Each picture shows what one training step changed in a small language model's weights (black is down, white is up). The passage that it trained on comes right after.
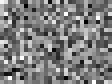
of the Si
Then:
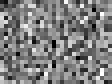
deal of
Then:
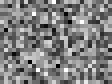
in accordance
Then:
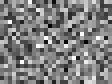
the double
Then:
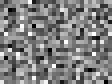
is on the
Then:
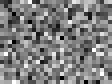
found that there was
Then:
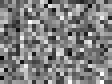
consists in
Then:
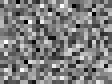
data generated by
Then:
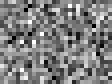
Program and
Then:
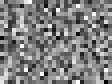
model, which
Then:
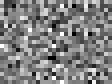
line has a
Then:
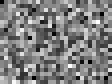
for E1,
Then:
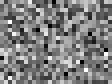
the last two
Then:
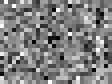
training time,
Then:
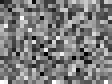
but they are
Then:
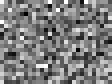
to free
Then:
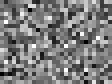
by the following
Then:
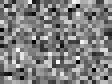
same time, the
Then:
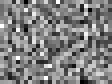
\over \partial
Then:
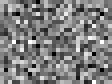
bereits im
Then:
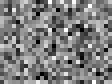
live performance with
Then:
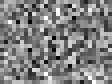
qilish va
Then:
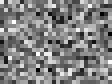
entender la
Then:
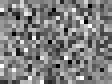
2. Siti
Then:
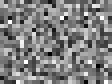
what the
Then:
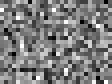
under normal
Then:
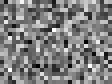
in order to
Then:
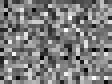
les actions
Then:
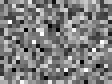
the time series
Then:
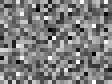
case with two
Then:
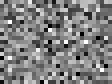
the error
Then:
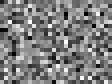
as in Eq
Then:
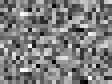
$) property
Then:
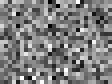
of uric
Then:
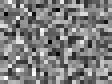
While this
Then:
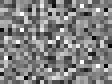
They find,
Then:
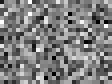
a cortical
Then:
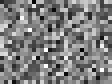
they were quite
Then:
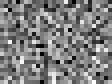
sensitive in
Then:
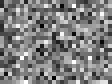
generation of
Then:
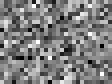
this study.
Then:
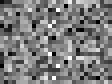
measures need to
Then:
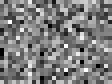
the location of
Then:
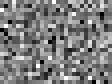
os casais
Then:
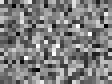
modelda ham
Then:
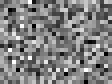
is the main
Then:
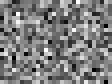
к ним
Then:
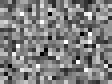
The average of
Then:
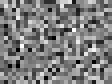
making a
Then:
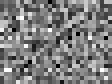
with mean score
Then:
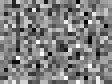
Figure 5.
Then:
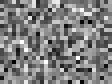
Less consideration
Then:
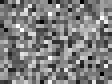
for simulation of
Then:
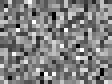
deformation. This
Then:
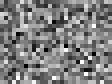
of a single
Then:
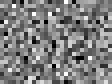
de Fourier
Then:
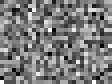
thus: -
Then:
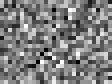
current limitations
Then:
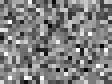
the EM
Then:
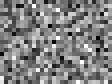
our traditional
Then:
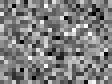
lanes are
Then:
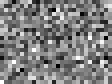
same meaning,
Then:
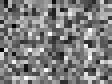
o que la
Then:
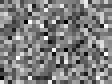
basis, $
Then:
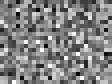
field. The
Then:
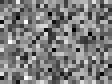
- Lings,
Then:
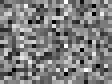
and the quality
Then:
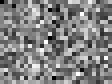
ability of the
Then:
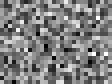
o cerere
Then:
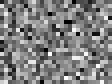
& if $J
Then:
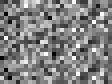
server ad
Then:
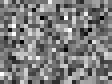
{\em different}
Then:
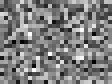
of both temperature and
